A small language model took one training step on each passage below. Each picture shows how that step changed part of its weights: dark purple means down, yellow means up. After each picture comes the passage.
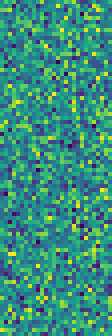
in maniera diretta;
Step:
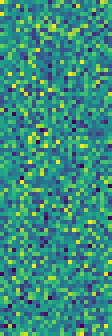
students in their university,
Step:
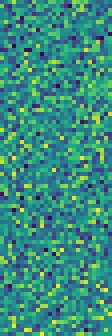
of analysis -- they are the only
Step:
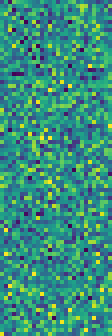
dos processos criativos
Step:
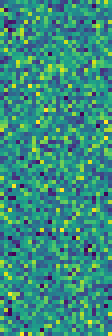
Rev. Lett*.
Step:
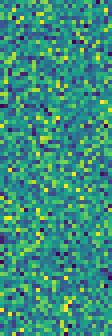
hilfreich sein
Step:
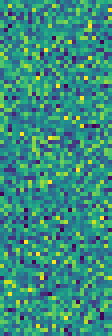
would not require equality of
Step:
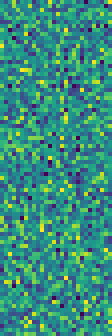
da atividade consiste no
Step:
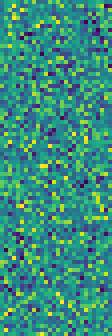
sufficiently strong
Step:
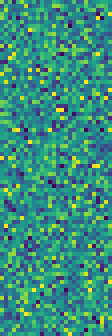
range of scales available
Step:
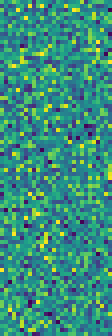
battery degradation
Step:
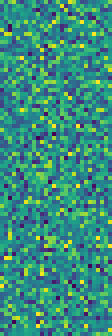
que se aplica. Em
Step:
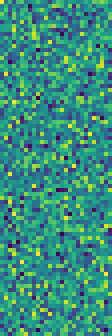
red-hot) and that
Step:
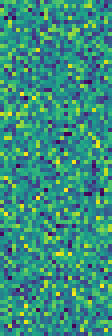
убеждениям и
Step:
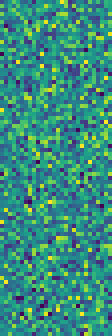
the non degenerate
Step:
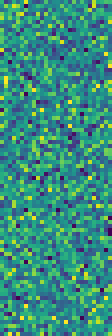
ventricular relaxation and
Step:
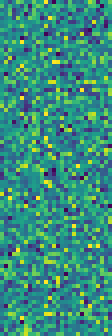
that Andy embodies
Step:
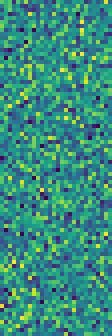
went to Kandahar and
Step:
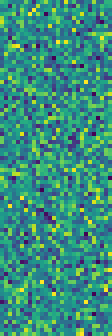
is prone for injury
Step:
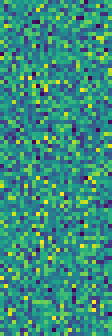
and evaluate initiatives
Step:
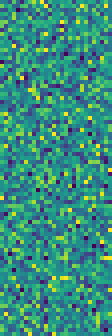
$t=0$, corresponding to
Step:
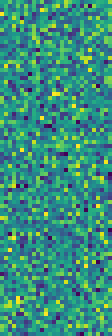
supported by statistical
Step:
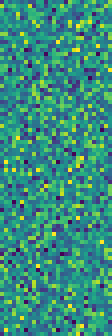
badiiy ifoda
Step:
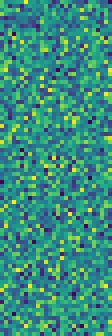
Yuza o‘lchov
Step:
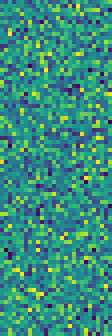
„de juistheid
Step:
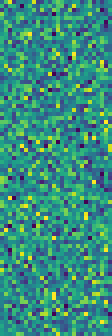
the whole concentration
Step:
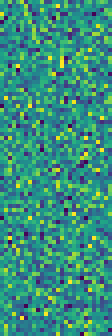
children and pregnant
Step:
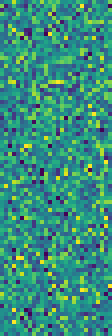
while in two-dimensional
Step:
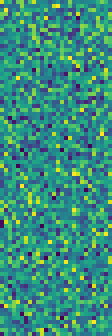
as calculated in the model,
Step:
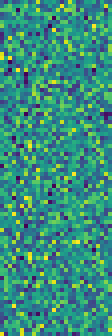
low energy level during the
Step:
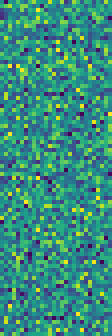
different breeds,
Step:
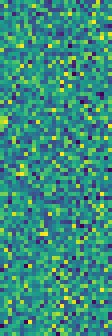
GeV contains 81
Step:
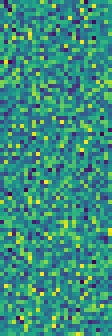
result was revealed that
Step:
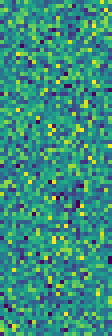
the feed of a larger
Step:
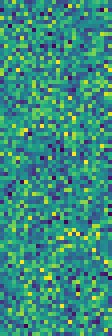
qu'elle est gravement
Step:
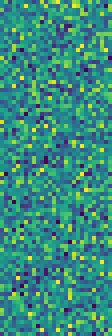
short-, medium-,
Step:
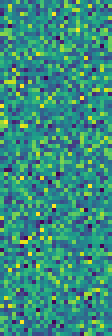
Humans are exposed to
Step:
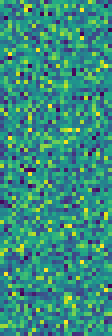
ва Сирдарё
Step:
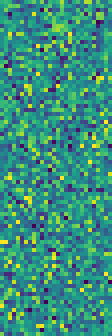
the soils have low silt
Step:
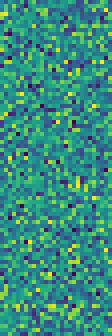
RSPN. There can
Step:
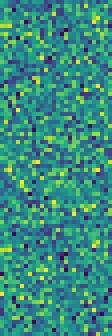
thông tin
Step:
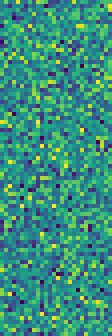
pose estimation.
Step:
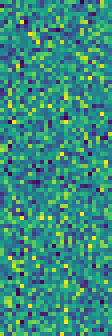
$x_c$ and
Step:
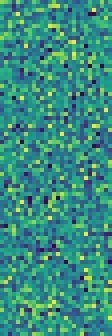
one of the most common
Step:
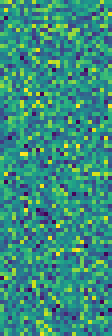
surface pressures of
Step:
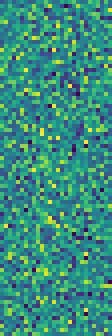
a prerequisite for
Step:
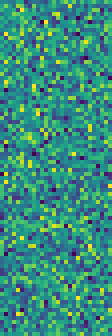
0 to 1.5. For all
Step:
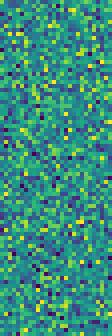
were separated by 1.5
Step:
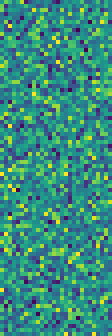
Beta t Sig.
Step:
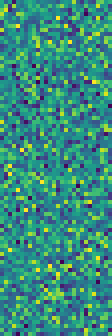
A Hospital based
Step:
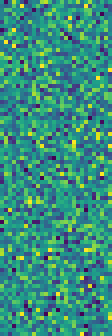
point with the applied
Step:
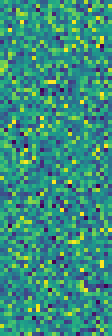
GR Friedman
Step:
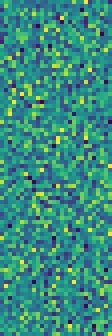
erano paralleli ad
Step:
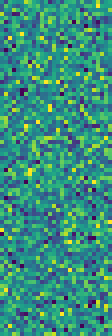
Green Supply
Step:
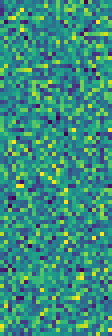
in their commitment to the
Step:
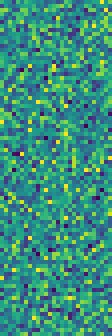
the dilution factor
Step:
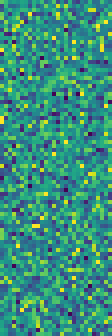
factor for utilities. The
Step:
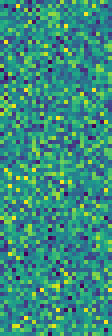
higher energies than the
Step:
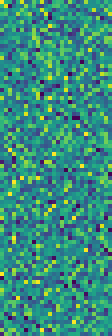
proposed for students,
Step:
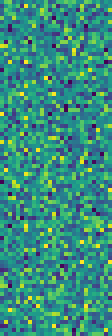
strategic competition
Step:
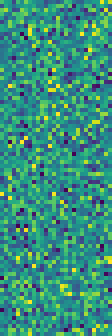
the magnetic excitations in the
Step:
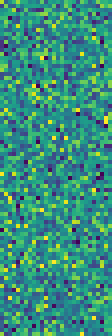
research were to understand the
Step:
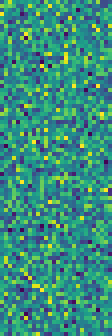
and crowdsourcing
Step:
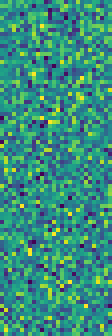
beradi. Bunda
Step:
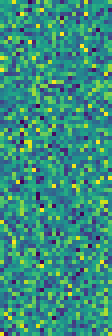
same term now kills the
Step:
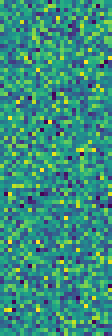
is transversely kicked
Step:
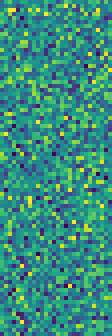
this is to provide the best
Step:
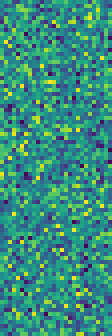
for structural part of cars,
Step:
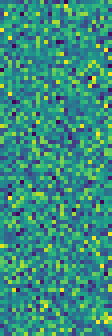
turi mavjud
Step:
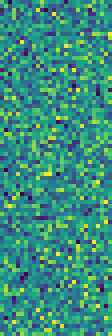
then be absorbed by
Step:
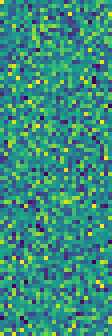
vital and demanding
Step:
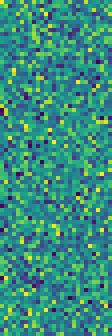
proposed system model. The dynamic
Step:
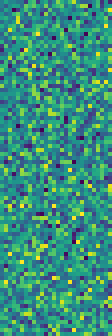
de la frontera de la
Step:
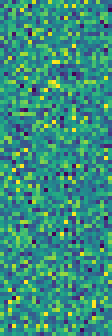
that the annihilation
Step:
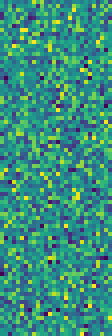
the piece,
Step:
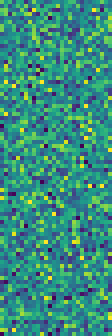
variable, the present problem
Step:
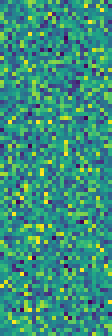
of $J_c$ is
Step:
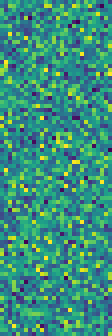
On the other hand, there can
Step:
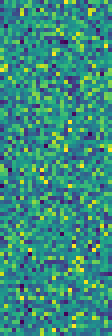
In this article we have proposed
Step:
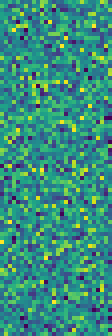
and deteriorate resilience
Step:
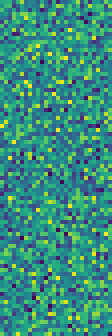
Departament de Fisica
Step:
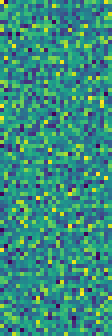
ones. It is because the
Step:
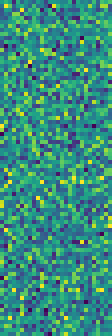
chosen so that the terms on
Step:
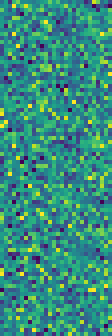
ko‘nikma va
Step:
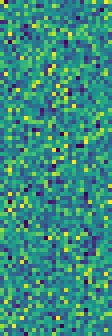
on sublattice
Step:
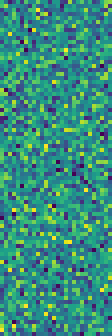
models, where over comparable system
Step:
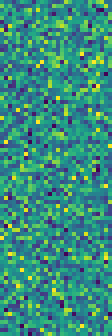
and M. J. Stem,
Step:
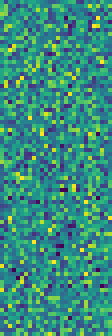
SMIB tests, the
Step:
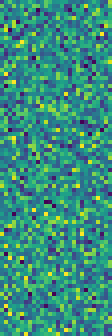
(6 ml), the solution
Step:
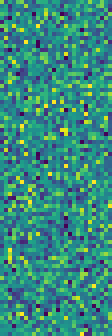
than half of the observed
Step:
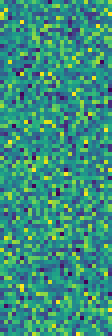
square array of
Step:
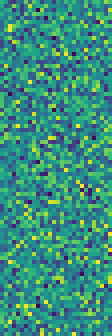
significant electronic damage in
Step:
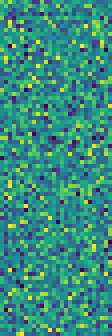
і здатністю
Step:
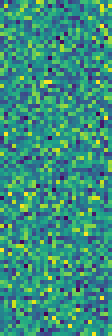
summarising other
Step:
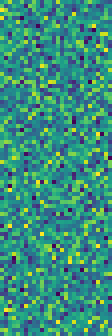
personal brand? -
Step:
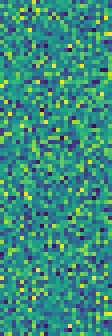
evaluare de mediu
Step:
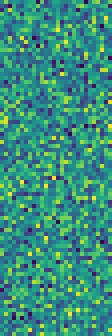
Heavy metal assay
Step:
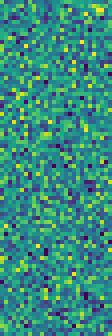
bolasi borligi
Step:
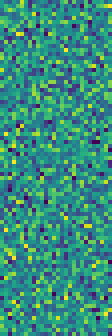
high power densities was
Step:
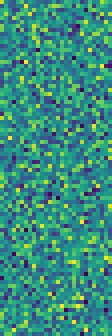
of the applications of brain
